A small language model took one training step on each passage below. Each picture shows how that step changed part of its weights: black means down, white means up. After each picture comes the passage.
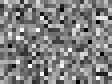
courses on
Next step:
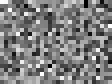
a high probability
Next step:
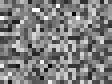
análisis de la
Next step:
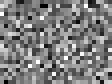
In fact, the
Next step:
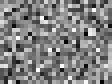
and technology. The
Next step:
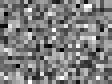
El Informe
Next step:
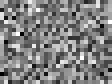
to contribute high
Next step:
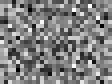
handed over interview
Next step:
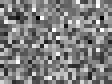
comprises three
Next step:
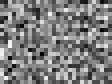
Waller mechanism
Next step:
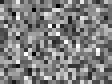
hasta la
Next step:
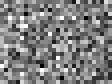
typical result
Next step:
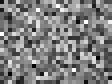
advanced solutions
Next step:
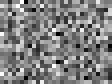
em capacitação
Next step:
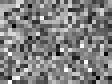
and managing
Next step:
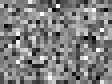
ello, no
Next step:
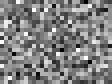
2 describes the
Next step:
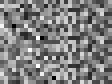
with higher ratios
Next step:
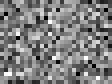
los grados
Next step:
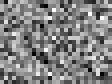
dalam Pasal
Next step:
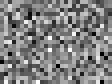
models also contain
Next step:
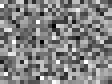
реже –
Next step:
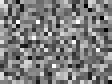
the Indian
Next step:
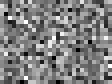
bo‘lib xizmat
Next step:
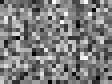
color, and
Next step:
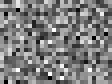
et al.
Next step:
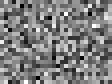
need to find an
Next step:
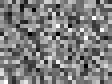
study was to study
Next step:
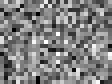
are a few
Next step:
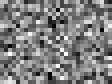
м га
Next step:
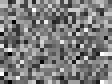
two elements A
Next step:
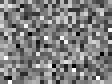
with the system was
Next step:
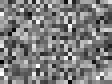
relationship marketing
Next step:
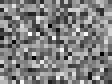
Comics» у
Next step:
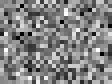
statistics of the
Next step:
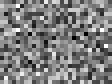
of reaction with
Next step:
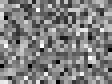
overall mean
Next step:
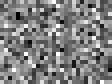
creation of an
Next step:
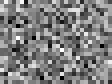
solving the
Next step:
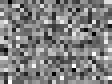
reviewed the health
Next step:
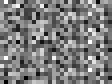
require access to
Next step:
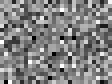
from training their
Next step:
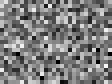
the movement of
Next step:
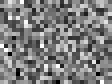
Cases were
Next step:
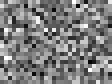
- Transfer
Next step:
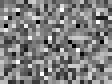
cite this
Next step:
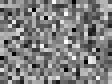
and creativity
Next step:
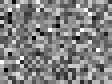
on urban design
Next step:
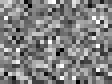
root core
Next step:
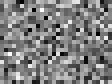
a movie
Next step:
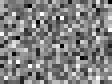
especial, en
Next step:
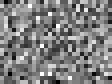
the ability of
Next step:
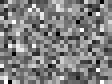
o sistema de
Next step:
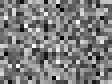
finite element model
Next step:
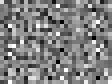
samarali muloqot
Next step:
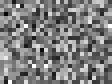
language of the
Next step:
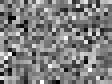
or discussing
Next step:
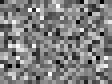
o importante
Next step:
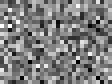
image region is
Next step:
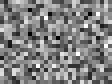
behavioural types
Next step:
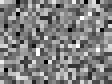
an individual frequency and
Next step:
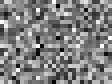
у межах
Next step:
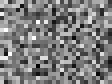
considered both the cost
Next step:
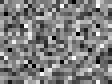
Events of
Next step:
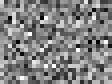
15 juz dalam
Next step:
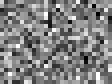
ps) can be
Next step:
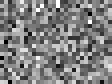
va ekologik
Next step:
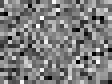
events (in
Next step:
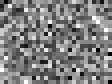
the first trial
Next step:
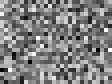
the environment from both
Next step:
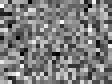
but simply
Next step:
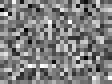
study examines the
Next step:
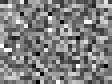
Dio e
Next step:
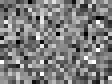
de performance par la
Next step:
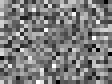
the International
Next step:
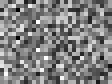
которое в
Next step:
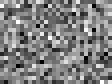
proposed a simple
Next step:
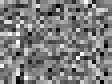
explained by
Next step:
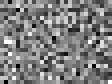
une entreprise
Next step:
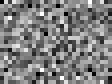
yang perlu
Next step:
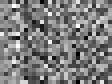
ideia de que
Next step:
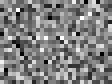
an activity have
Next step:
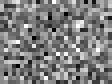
MS, Brasil
